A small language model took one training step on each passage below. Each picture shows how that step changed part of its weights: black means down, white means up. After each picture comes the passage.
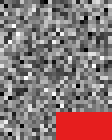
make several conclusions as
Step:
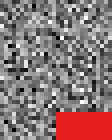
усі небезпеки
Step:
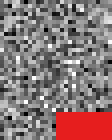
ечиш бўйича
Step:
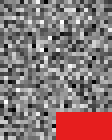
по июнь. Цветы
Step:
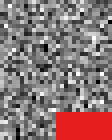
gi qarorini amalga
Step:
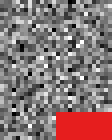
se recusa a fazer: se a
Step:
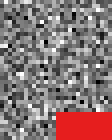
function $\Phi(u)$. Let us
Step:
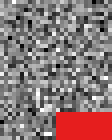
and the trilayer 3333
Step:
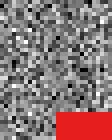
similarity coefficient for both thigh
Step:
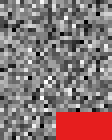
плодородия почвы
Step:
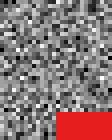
delay vs. inference accuracy
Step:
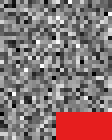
его показатели в
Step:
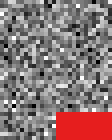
receiver antenna arrays.
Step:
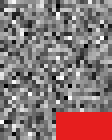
în lucrarea *On
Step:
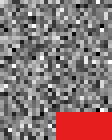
sebanyak (80%)
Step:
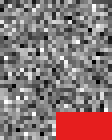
is a factor of $\sim5$ higher than
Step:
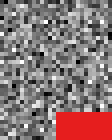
of lung parenchyma
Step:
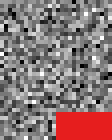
yes fill in details of the
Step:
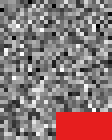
handover-based xApp
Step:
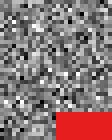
to the media; and (3) The high
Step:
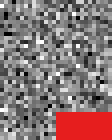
биологически активных
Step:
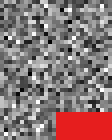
interface towards SMO.
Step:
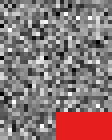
or figure. - Do not cite
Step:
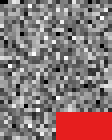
of the Taylor–Couette
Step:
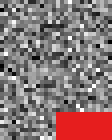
jamiyatda ijtimoiy
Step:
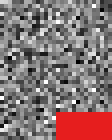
for BHG. If the values of the
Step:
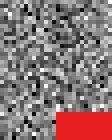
recursos mais utilizados
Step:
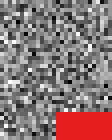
but the dominant school is
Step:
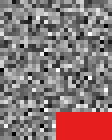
دلیل سیب
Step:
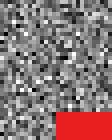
підймача яєчка.
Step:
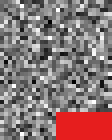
the turbulent eddy
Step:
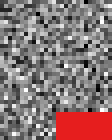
la Psicología, pp.
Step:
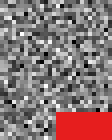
This shows that user's battery
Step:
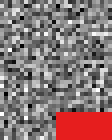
valoriza o seu trabalho
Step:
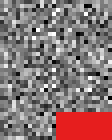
measure the expansion history of the
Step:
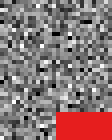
xil tushunilishi
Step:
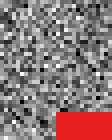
with our *ntcc* model. The
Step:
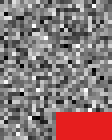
of Science, Bangalore.
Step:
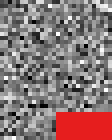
egilishga ishlashini
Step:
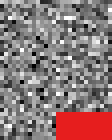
ibtidosi oiladan
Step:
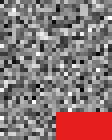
schemes. The amplitude modulation
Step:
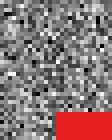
is expressed by an ${\cal
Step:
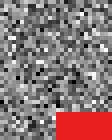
methanol (MeOH)
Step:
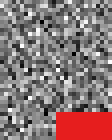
is the Moore-Penrose
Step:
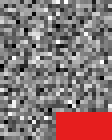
Journal of Social and Management
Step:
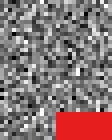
specificity and nonlinearity, which
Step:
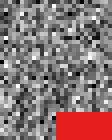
area are scattered once including
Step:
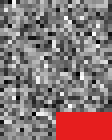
theory behind how those activities are
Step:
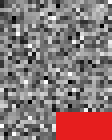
Orbital ordering manifests
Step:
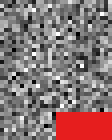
lead to a difference in the flow rates
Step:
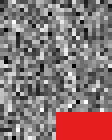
такі пам'ятки
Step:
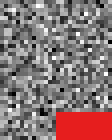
text) Name of the
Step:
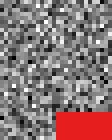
and set new regulations for customers
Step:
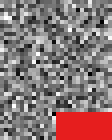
abordados em clínicas
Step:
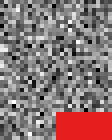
Functional form when used as predictor
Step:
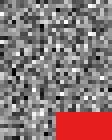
327 bet. 3. Xamidov
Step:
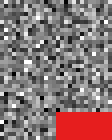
сцены является
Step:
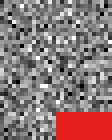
projected rotation speeds we
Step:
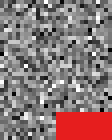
Std path coefficient Result H1
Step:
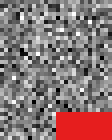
in the right-hand-side and
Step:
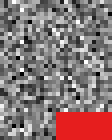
lattice constant 4.736 and
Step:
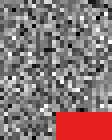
of specifying EBSE research
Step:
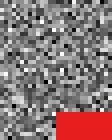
than 24 hours after the
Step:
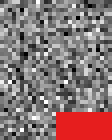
tend to choose risky
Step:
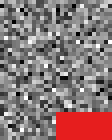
deep understanding gaps of
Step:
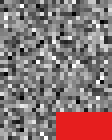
volume of 200 ml was employed
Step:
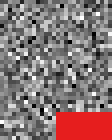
1st color which is a prime number but
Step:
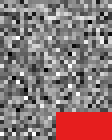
RGDP is adopted by the study
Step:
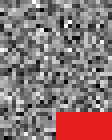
or insufficient. This paper develops
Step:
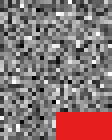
composites. First, curing is
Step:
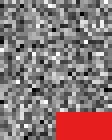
Age Yes Severino et al.
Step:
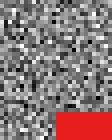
Generation EU. The authors
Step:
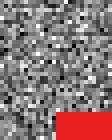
(c): Energy spectra for the
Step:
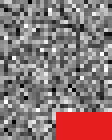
them β -lactam
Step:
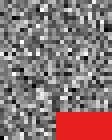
bugungi kundagi holati
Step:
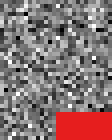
a LO calculation for the nuclear
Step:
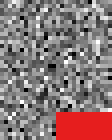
– Review & Editing;
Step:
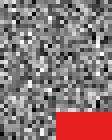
English Educational Program at
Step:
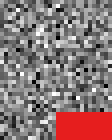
his excellent technical support.
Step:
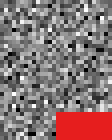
simulations are implemented to control
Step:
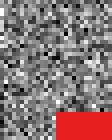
kanalchalarda gidropik
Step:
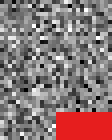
ko'plab masalalarni
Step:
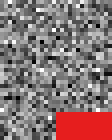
asarlariga tayanib va
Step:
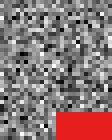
system model: $$\mathbf{Y} =
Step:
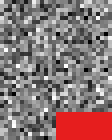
late 1960s) aimed to
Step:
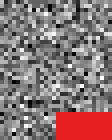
se abrassa ab éll, y los
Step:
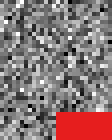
1. Deborah J.
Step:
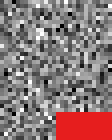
must account for the sign difference in
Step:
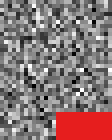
ABCD method, by constructing three
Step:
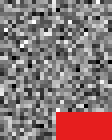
systematic and psychological
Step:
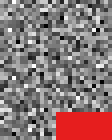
platform for microfabrication
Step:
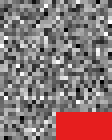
profile for different values of λ ($M
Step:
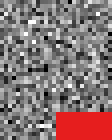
o‘z davrida adabiy
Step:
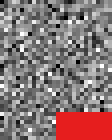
of the energy system by vacating hours
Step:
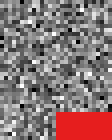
и регионах. 2. XX
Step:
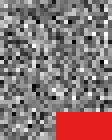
that separates quantum from non
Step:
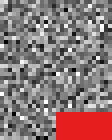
empty circles indicate the
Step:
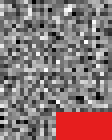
\section{Permutivity and
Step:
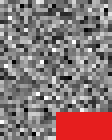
contrary, in other studies conducted by
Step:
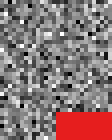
--- in addition to low-frequency
